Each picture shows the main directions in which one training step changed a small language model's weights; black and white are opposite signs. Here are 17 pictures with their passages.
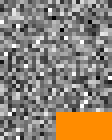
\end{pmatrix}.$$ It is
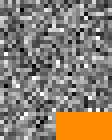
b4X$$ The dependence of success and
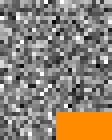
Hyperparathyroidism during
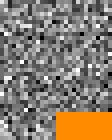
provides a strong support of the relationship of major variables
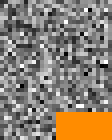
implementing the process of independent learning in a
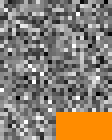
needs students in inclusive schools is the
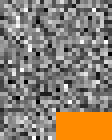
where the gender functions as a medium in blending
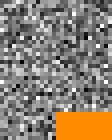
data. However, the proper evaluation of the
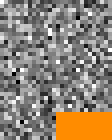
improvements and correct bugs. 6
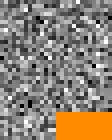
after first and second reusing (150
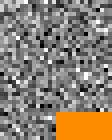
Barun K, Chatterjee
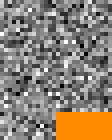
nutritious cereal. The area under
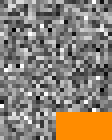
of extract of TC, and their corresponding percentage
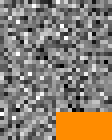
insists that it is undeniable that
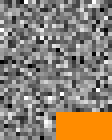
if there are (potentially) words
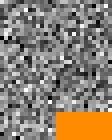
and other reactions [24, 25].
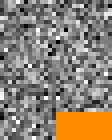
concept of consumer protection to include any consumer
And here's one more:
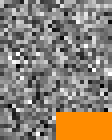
access to that content. Some items on this
